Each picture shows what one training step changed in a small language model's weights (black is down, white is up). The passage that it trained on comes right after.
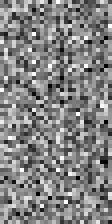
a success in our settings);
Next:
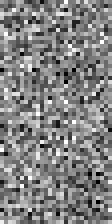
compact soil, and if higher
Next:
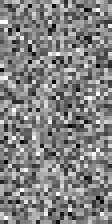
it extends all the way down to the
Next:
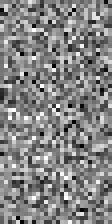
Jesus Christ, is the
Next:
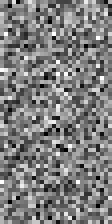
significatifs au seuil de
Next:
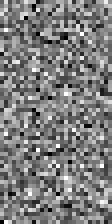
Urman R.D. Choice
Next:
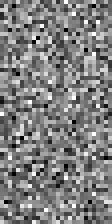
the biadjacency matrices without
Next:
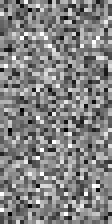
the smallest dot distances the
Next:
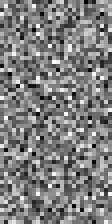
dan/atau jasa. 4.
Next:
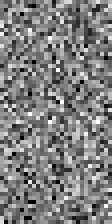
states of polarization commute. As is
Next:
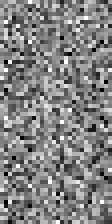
goal of the MDVSC is
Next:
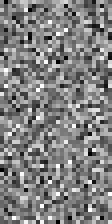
\(\phi\) is not treated as
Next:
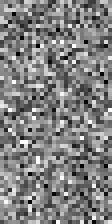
fits can be called reasonable
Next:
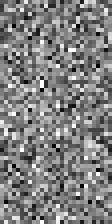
scalar perturbations that source tensor modes at
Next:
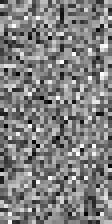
to the spectral peak features superimposed to
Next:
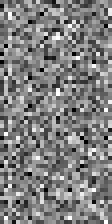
xalqaro bozorga
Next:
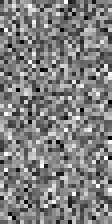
Вторым достоинством
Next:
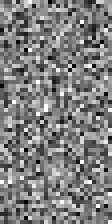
redshift and have therefore been placed in
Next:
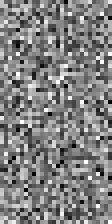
here, as well as its growth pattern
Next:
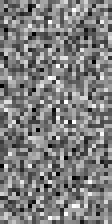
\mathcal{C}^\const \times
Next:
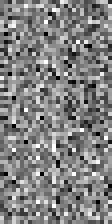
Ҳеч қандай
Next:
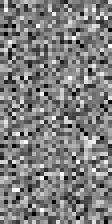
safarbar qiladi,
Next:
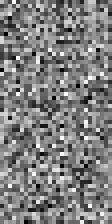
en naar de winstbronnen in
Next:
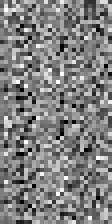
of the effective potential in this region of the parameter
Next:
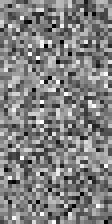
e exemplos práticos de
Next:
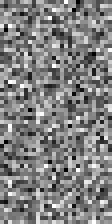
`Bose' insulator is best
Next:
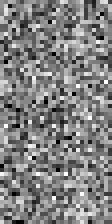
fases que abordó el proceso de
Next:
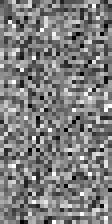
و نمادین به
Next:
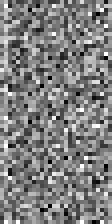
yang menentukan apa yang harus
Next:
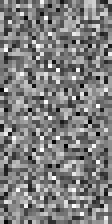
الإداري في
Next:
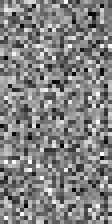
of the $c(\delta, \tau)$
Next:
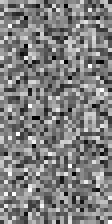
respuesta coherente y
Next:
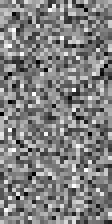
is better understood through a change of
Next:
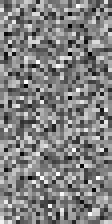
çeper eserdir.
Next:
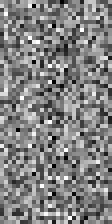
Science and Technology Facilities
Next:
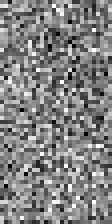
conclusions, Co/Cu alloy
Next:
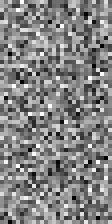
for an averaging time of
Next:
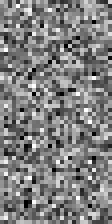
by Legendre transforms.
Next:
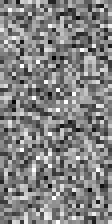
results, together with the formula
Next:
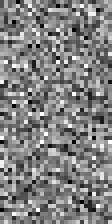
strength. Such a test shows no difference in
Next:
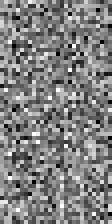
which enables us to systematically include the
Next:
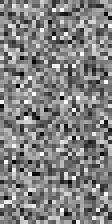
ускоряют циклы
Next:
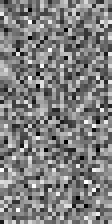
\mu$)} is plotted in
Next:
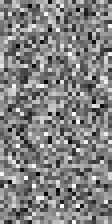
an intriguing avenue for
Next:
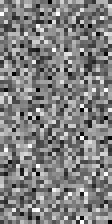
mahsulotlar ishlab
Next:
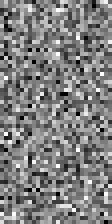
буғдой унидан
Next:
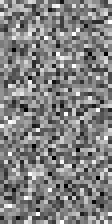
Muon Identifier. In
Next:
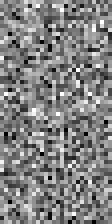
parasitaria suele ser
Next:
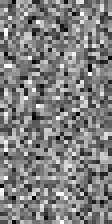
"Jahon Tarixi" -
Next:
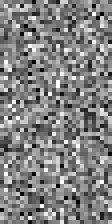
nano-scale of both pure
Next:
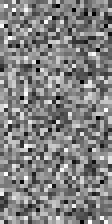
a Eq. (1) como a
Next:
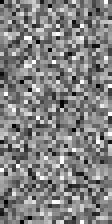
It is hoped that this qualitative
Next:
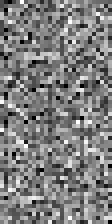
\ref{sec:origin}). In
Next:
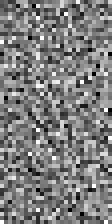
expected to maintain good performance if
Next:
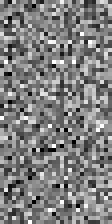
apresentaram grau de força
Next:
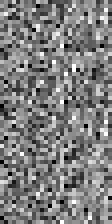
para as atividades desmotivam
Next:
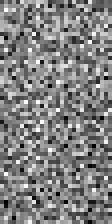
be supported by the walls before field
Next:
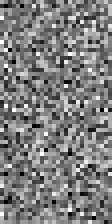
guruhlariga ajratish
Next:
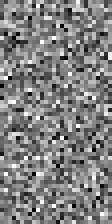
graph structure of the KB and the input
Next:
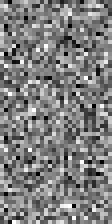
``Turbulent scaling,''
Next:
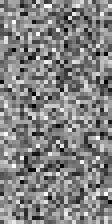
SM Higgs doublet
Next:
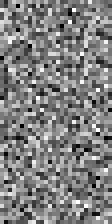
in pulsed fields up to 50~T are
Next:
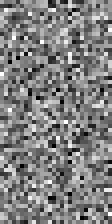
model assigns an attachment probability
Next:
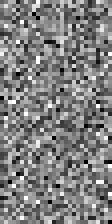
dashed). The bottom plot, for a
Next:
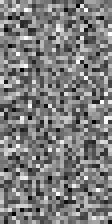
fornecidas. 1.
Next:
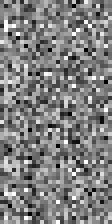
kommt der Typ 5 vor,
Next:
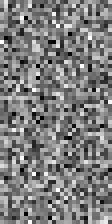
Yourself" - Mike
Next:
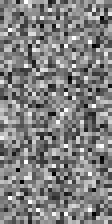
and dislocation core parameters.
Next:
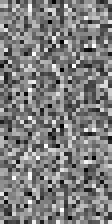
research. Бекмурадов
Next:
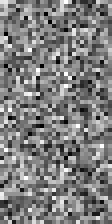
del programa Pensión 65 y
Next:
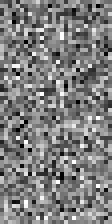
We cannot claim, that finite temperature
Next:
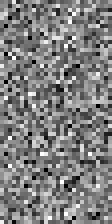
ao identificar e documentar bens
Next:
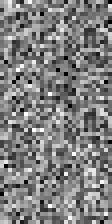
and $z$ vanish). It is given
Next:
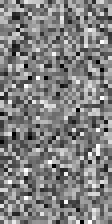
that $f(x,\xi)$ is
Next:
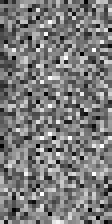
\right) D^E\,,\qquad
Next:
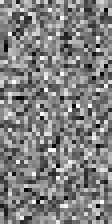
in the orthogonal case helps
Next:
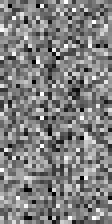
minúscula em «rainha
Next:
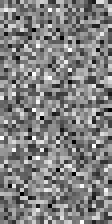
toward building a true underlying
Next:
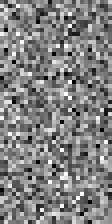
forma sistêmica as atividades
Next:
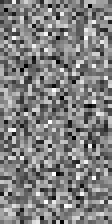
Theory, research, and treatment*.
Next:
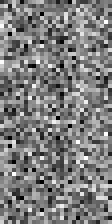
de scinder cet article en
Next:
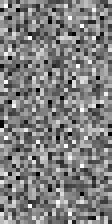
indica uma das problemáticas mais
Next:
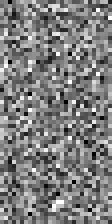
raporuna göre,
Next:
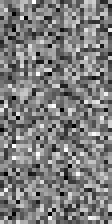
THE REPUBLIC
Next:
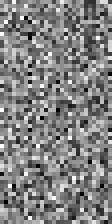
(up to a multiple of 2π)
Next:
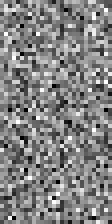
testing for the QA of AI-based
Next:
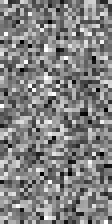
perform only 1 ns MD simulations, compared
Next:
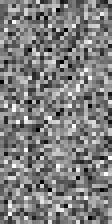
talab etilgan. Sunnat
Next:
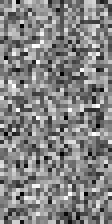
deriving the light-cone distribution
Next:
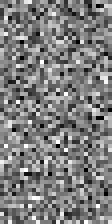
a 3.5PN term, as will
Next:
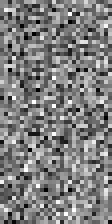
no mostraron una correlación
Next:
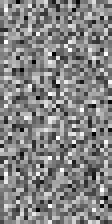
special class of states. The necessary and
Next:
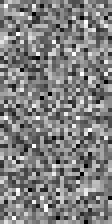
interaktiv qilishga yordam
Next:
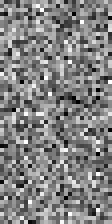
By considering them, one can obtain the
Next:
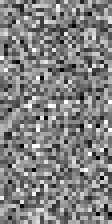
мислення, адаптивність,
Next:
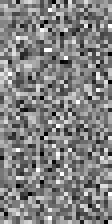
effect, and therefore argue against
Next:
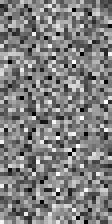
o'rgatish orqali, ular
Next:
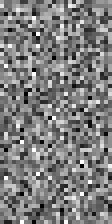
post-shock gas-grain
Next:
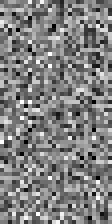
it is beneficial to represent the three
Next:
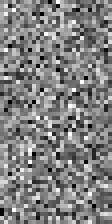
ancestral, cerril e
